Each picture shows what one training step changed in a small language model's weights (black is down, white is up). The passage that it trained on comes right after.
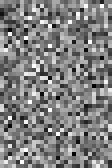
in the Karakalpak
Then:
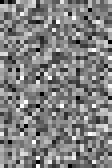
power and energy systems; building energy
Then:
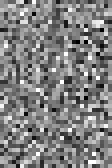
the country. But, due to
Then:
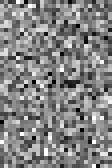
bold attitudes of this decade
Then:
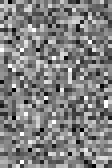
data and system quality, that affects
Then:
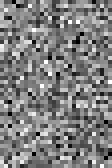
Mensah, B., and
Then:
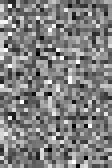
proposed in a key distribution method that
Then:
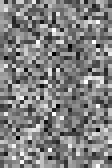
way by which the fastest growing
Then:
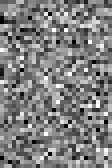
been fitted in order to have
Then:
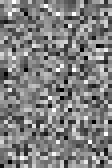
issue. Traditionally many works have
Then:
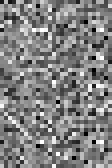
health The changes of mental health are
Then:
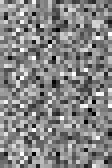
the petals and the lowest
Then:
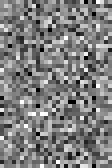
advantages are rapid adoption and adaptation of
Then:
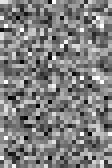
to study cooperation in experimental economics
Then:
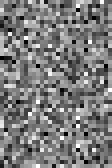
in Tehran who affected by
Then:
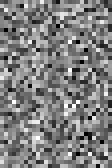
synthetics, plastic,
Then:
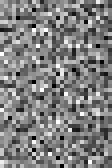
of 6–10 nm (from
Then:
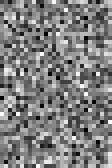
saturation/bleeding –
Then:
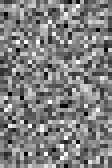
anesthetics during plexus
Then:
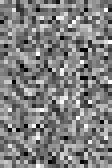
collect plastic debris SeaPaCS
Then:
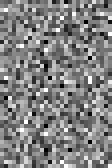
though they still pose a
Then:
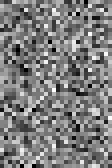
taken into consideration in the present
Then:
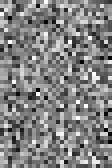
D. Ritchie,
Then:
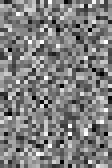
when a human is present, without
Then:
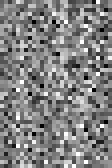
properties. These properties can then be
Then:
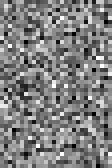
function are identified in the following
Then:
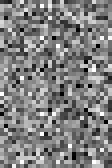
at the reaction time of 180
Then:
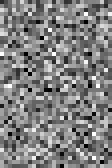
including high-cost services,
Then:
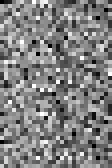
of sampling referred to the procedure of
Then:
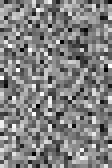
*b* – “Rising
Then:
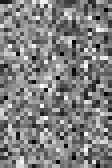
of two basic capabilities of a
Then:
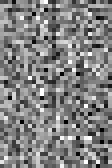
significant step. This situation means,
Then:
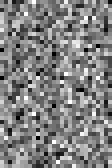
37. Altan H,
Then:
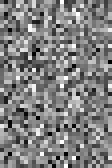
can be found in Table 4 and
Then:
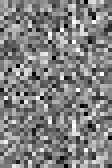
detect and extract interest regions from the
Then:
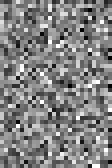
limit the increase was monotonic
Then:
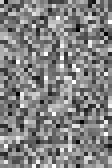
behavior. Smectites can
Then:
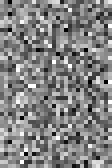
among the largest and brightest
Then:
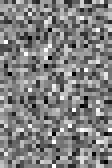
they are spending significant amount of
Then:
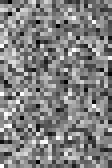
and free vibration analysis of the
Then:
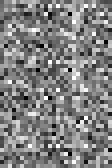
Suburbs flood (10)
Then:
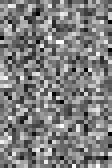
corresponding figures in recent years. It
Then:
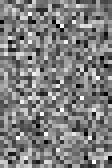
bacteria. The current knowledge of molecular
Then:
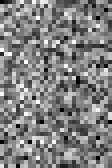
of the private sphere through the
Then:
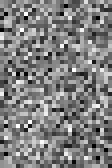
to overcome causative factor of
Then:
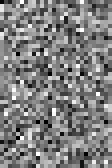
to meet growing demands for food
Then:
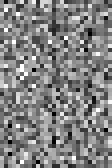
section and the bright zones indicate
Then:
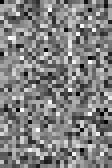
topics that matter. b) First
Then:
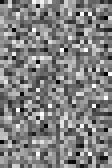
REDDY, G.
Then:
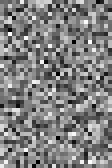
in intraspecies analysis.
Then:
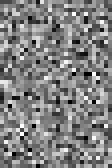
Further, the numerical results have been
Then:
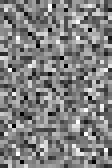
We thus conclude this review by
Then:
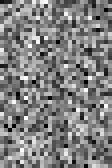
of the Metal Chelate
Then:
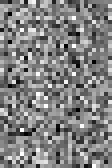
and found to be related to the
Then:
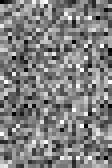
of Bugkalot in
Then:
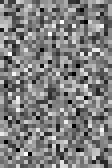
student population in Legon
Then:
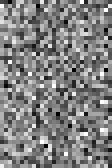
Recent advance in techniques of image
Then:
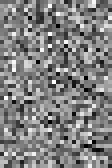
providers for pre-test genetic
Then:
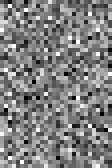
in the last 10 matches,
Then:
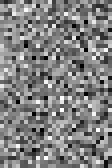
for harmonic mitigation only
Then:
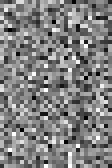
method that is called as a
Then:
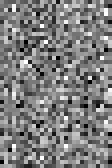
Table 2: Incidence according to
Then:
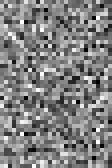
The annual effective dose due to
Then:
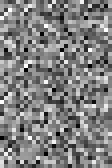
transforming them to gluconic or
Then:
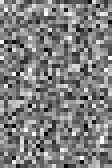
this paper as no new data were
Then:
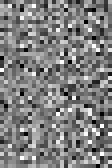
transactions. This article provides an
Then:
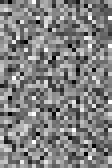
and behavior as factors and cues
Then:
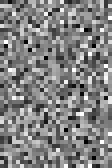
be offered to critically ill patients
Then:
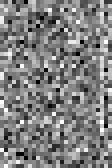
VHA I take up my
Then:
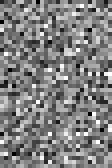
desks, elevators
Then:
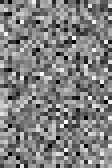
and accurate classification models, particularly in
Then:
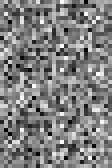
between the results obtained in different
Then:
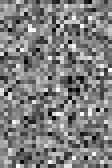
events and gave more importance to transparency
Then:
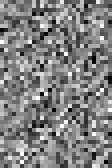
higher concentration of the reagents
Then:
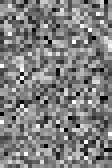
authors contributed to the preparation of the
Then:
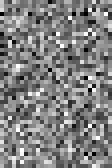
located in the southeastern
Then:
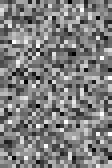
selection of materials and technology for construction
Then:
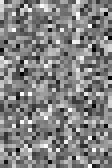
finally concludes that reflective
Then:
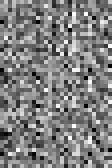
Technologies and Their Impact on
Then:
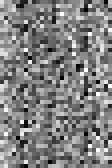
90 62 95 Total observed individuals
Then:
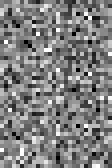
framework lies in the following attributes:
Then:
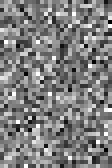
They alone of all people in history
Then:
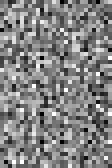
land cover maps (using a
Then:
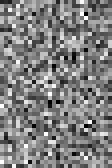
from pre-degree to
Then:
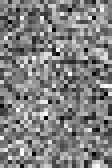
treated with the solutions obtained of
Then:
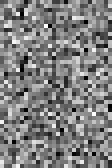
for publication May 29, 2006
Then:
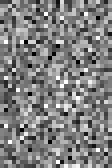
affects the nodes but also can cause
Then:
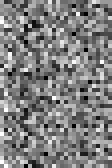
following blocks in this diagram - D
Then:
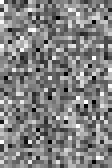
Sequences A and B combined
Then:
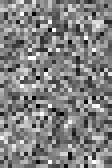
the fields of agriculture, environment and
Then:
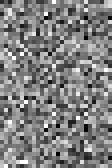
substitute the explanted
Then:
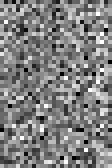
6: In what ways do
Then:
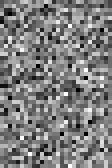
characterized by reducing product discoloration
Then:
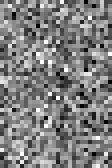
results at six months of the
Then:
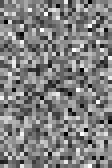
The authors gratefully acknowledge
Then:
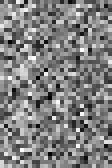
burner quarl and
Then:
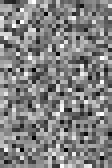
AR and VR medium. This
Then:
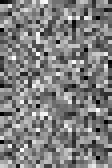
of primary/secondary
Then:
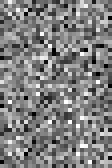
strains of staphylococcus
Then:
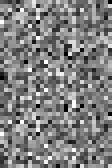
*System*, and *Journal of
